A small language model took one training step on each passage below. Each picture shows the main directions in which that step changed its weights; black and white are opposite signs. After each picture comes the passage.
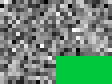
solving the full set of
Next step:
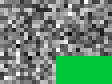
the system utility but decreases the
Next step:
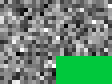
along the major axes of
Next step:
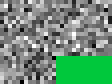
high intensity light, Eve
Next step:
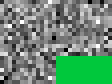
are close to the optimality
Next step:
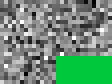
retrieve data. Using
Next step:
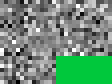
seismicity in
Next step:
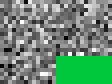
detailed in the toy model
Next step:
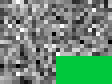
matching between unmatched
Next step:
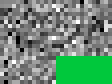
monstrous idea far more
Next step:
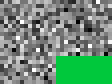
remarks are in order.
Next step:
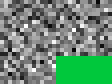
note that the resummation
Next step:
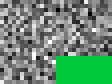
one considered in the subsequent
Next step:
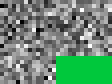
latent space for making
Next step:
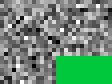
all the resolutions presented without
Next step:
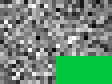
making it easier to shape
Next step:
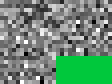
the same patient.
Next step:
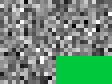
torus field configurations.
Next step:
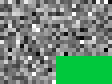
\cos \alpha_2
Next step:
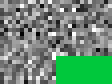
CNOT gates, then
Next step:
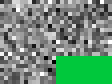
The results suggest that reasoning
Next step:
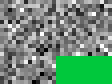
emerging from the geometric local
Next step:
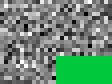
Munich, Germany)
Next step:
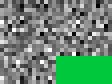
additional uncertainty. The explicit forms
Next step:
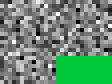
into the black hole horizon
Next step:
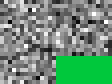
and waiting time have the
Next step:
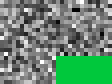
the EHT observations and the
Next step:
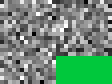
Schematically this process shall
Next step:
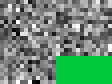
powerful stratified turbulent
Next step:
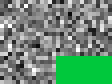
achieve such resistive
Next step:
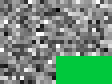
measurement on ancilla by
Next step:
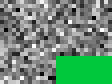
by making use of the
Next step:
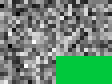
potentials necessary to create equilibrium fluid
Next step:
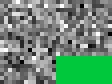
made with an exposure map created
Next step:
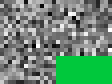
characterization of the example,
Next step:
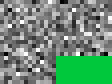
are subsequently fed into
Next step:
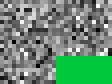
in logarithmic bins.
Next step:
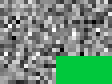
implementation of privacy measures,
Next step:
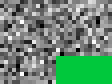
near-resonance with
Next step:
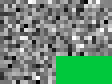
I2U model using
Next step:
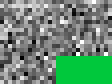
during the last few years.
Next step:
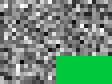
M) is much higher than
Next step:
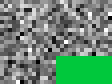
inelastic collision for an initial
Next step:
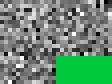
in the $B$ rest
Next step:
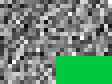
Theorem 1.1 starting from
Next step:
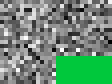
in a superconductor at 300
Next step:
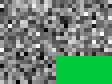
technical conditions above with technical conditions
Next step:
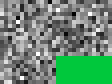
Xianhui Chen
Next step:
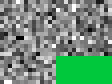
modulated electron are strongly dependent
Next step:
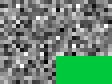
equipment such as
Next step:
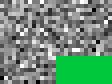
transition $|2\rangle
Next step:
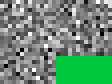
particles to torsion. As
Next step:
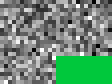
the relatively large statistical uncertainties,
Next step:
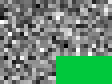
on the reduced spinor parameter
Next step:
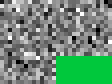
The function $f$ is
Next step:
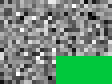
$A_f$ during
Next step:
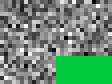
model including the equations and boundary
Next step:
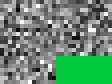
the Chameleon
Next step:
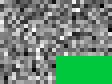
these orders, as discussed in
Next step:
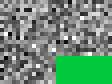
in which kind of function space
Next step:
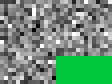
is the so called {\it
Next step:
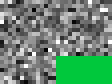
while the upper traces are
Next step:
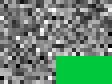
the emitter. Under
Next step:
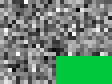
normal distribution with variance including both
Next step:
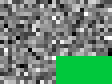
\emph{consistent}. Since
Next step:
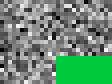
of redshift and normalized to
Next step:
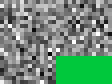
structure. The presence of one
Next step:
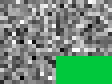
can be understood from the initial
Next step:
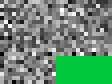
usage in the scheduling model
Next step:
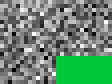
states the first term contribution
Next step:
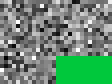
equation and appropriate initial conditions led
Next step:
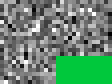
is stationary, and 4)
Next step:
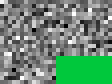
this first path are known either
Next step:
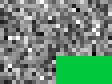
by a gauge transformation are projected
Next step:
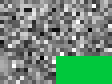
in the small leftward and
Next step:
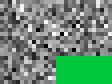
terms of the expansion. This
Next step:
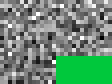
Nanosheets of
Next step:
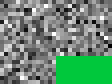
was considered to be the main
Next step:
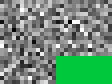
states changes under in-plane
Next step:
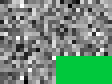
reported and subsequently, in
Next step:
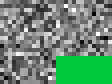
the relative weight of the
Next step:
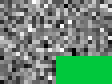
back to the galactic center
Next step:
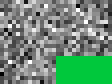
move closer to each other,
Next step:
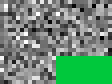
Bhabha events and
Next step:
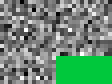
and amplitudes, and also estimated
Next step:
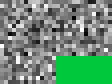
enhanced translational motion,
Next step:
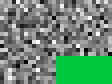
Bose-Hubbard Hamiltonian
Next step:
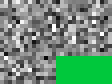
learning algorithms extract features to predict
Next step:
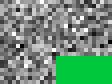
at all high frequencies to have
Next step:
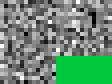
Zeeman energy,
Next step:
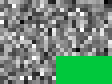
-1, 0$ correspond
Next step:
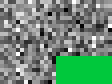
Data. Textual
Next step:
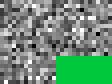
an optimization, adjustments
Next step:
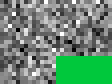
now understood that it originates
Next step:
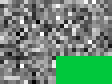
be \begin{eqnarray}
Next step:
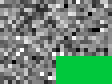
the gradient instability associated with the
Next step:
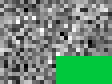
of wind turbines in
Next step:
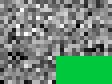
collimated, offsetting
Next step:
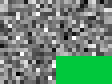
French CNRS
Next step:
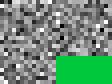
We fix the best fit values
